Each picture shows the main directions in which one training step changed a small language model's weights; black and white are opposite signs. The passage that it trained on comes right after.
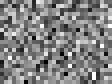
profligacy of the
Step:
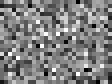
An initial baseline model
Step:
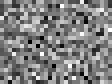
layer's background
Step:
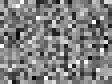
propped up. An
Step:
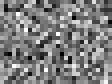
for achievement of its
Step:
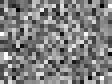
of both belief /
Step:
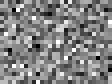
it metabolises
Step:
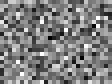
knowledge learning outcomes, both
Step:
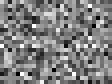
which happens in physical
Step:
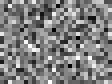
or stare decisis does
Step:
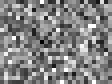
care hospitalization
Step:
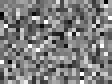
educational networks for studying
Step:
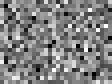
the universe. This has
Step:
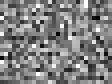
public danger or is less
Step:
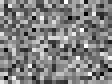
in everyday activities
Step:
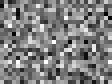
model for effective modeling of
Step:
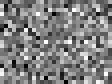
Designing Tools
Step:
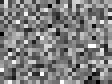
are increasingly needed in
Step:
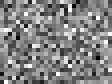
We asked 17
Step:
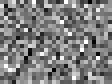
into corresponding voices.
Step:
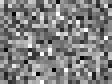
in Germany. For the
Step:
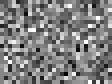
damage that these optical
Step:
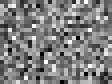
dam will cause a
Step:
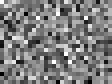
concern is to translate
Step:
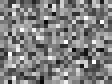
to pentavalent
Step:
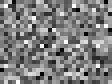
the globe view
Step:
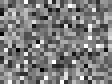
days (laid
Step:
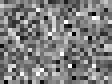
shutters was simulated with
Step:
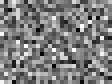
computational approaches for
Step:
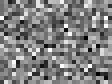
use in experiments on
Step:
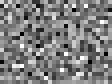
health visitors or school
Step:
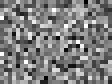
Islands Co.
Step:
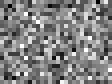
We show how this task
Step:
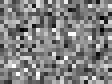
holistic perspective
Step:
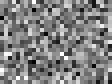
employers of labour.
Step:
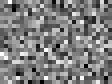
to Strengthen the
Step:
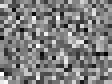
the relationships among the factors were
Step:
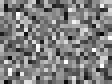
for the purpose of
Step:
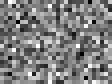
is designed to attain the
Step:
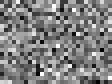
belong to the ion j
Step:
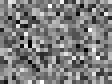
is a brief overview
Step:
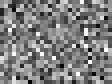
a structure, we must consider
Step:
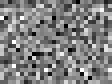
importance in the process of learning
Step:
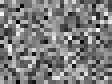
and reduces weight,
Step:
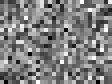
cost competition, and
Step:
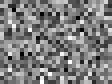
a person's intrinsic
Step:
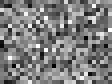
Resource Economics,
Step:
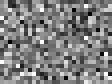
design as in ASCE
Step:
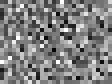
and predict whether the
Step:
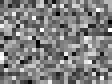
in wet, unstable
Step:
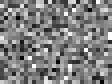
wrong with it, then
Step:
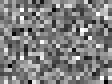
Soy Cultivation In
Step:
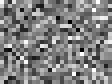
between October 2020 and
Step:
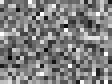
Coker's statement of
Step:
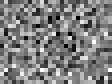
higher temperatures. This has been
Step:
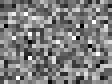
The PV panel's
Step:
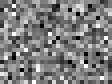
4. Emotional
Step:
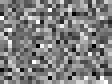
art that incorporates
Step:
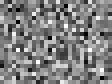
with psychology
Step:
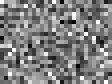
convergence towards
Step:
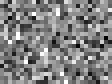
the kernel. The
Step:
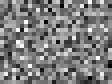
to easily observe
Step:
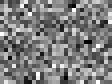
potential, and the ecological
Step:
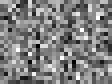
eruption show that information
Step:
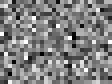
the output target is only the
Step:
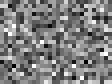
a similar servant in his
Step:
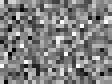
methodology (phase 1:
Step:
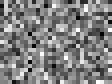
of a benchmark
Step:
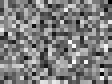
ligand in the complex.
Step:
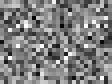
Their adaptable design
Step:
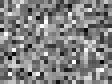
Zang, M. Z.
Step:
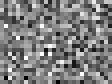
biomass ratio
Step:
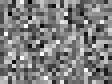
+ Genes CI =
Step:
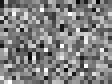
cases occur in July
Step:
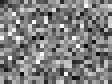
Ahmed, Z.,
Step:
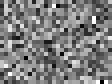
of the gain of the
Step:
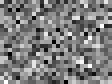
with drop attracts
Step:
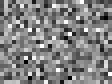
of bonding interface is
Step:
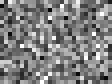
applied at SUPL,
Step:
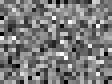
educational institutional
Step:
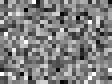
required to realise this need
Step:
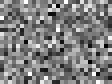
often gets untreated
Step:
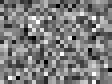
The author mentions that
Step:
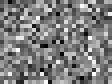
generation that is not only
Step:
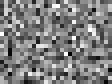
of mental health with
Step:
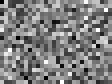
more in case MA method and
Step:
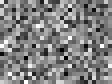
decreasing when the surface temperature
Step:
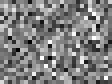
plotted in Figure 3.
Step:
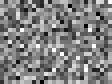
shipping by considering complex
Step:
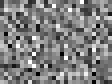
for statistics on education,
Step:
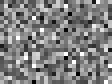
in scenarios with the
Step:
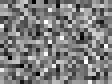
to know when I go to
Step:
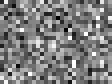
promising formulation,
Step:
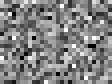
the Cultural Center for
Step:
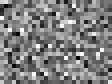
desideratum in which
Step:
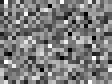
are determined due to low
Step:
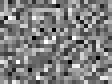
algorithms compute the even
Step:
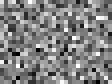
data and other outputs produced
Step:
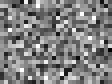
strip width
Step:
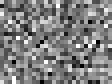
and similarities in the strategies
